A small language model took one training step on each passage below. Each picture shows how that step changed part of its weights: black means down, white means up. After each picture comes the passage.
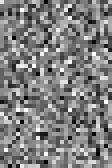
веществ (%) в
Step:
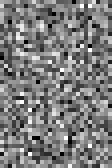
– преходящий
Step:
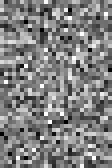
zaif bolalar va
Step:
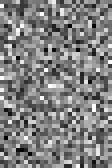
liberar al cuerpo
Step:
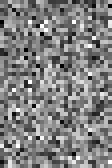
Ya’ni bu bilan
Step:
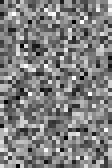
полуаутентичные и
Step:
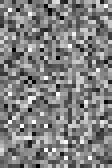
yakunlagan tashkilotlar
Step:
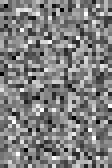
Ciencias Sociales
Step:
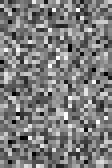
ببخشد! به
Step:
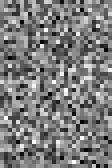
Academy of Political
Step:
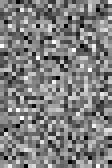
Editora Moderna,
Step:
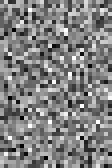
jarayonida o'quvchilarning
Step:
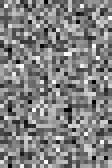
alcance da proteção
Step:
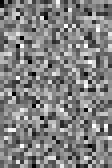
is a specialized
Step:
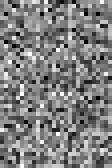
vestimentaire propre
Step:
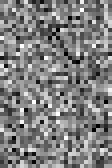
rapport sexuel
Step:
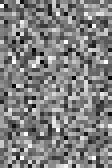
Campo Rupestre
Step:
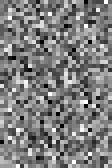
арк аломатлари
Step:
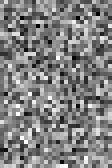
yangilik va samaradorlik
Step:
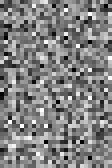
y precio son solo
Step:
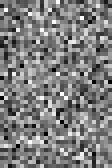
China é o maior país
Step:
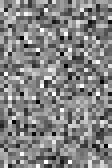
me‘moriy va
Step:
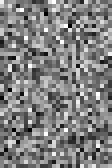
tayangan yondashuv
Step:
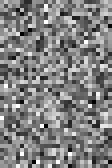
I., Karpenko,
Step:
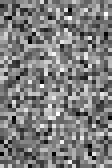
zeigt einen
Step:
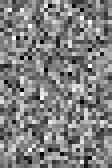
kuchlanish holatiga
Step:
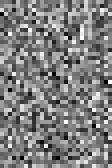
é de grande importância a
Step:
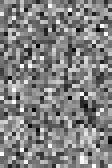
une valeur assez
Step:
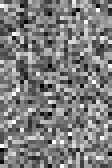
jamiyatlarida yangi ijtimoiy
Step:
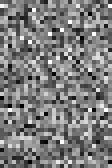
sinta-se bem à
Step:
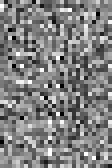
pedagogika fanlari bo'yicha
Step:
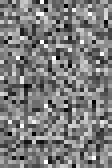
hipotetik dalam
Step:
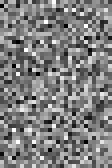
de iones cloruro
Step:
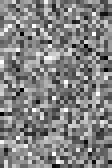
- Harris, M.
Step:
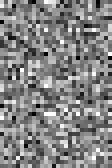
oleh pasangan
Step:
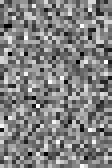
about the term,
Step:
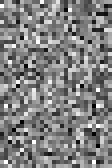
prin teste sumative,
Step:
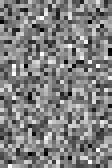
kabi go’zal
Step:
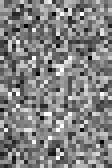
(дата обращения
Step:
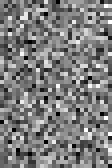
differences in the variable
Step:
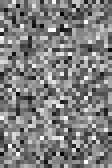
forests, in particular
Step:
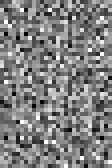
dagi karbonat
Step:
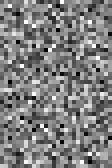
bagian dalam telur
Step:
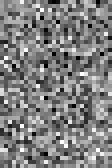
oksidatif terjadi
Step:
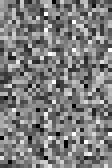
7. Умбетова
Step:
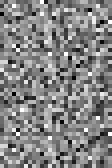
de S. de S.
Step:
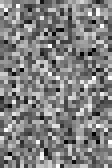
tabel 2 adalah
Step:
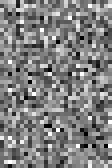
imagens transmite de
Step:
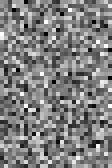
Ini dibuktikan
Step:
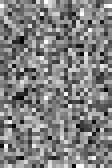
en el desarrollo de
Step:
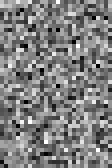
u bolaning rivojlanish
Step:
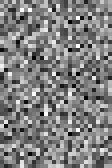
vositalari bolani
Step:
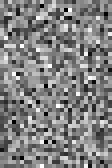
el zinc, cuya
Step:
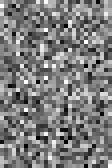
tasarım üzerindeki
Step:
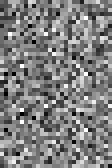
existencialista Alarco lo
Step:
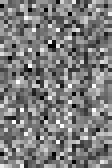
киши исми билан
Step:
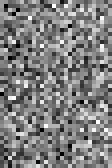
третини населення.
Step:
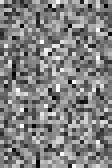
Ushbu muassasa va
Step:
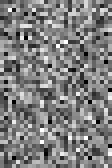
para realizar la evaluación
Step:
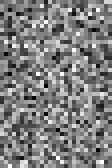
promoção de medidas
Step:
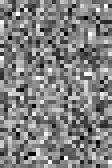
Llaves mixtas
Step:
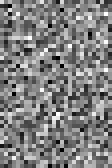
**Estágio e
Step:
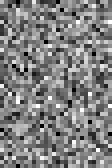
bilan tavsiflanadi.
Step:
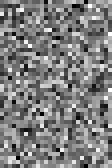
парадигму образования:
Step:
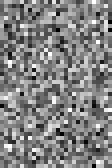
comparação, os atos
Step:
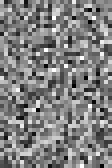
Laju Korosi pada
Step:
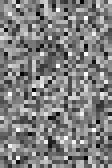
puede ser más banal.
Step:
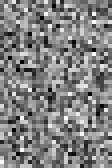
mitwirkt. Im
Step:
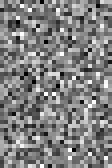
Chakka chiziqning
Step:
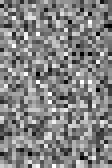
kilo verme,
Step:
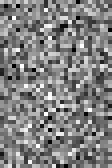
le monde, sur des
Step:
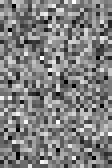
von Rumänien
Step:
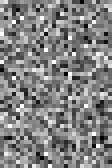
sistemine sahiptir.
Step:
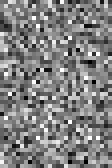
para wisatawan untuk
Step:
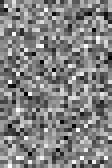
шакли юқори
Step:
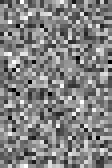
potenciales de interés del
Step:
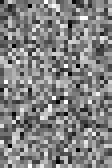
actividad cultural, y de
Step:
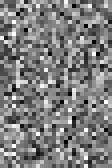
середній рівень
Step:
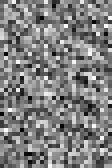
war nicht spürbar.
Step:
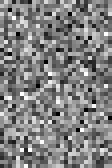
висновок, що
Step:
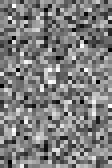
- Aumento do interesse dos
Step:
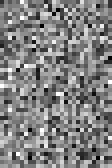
científicos en bases
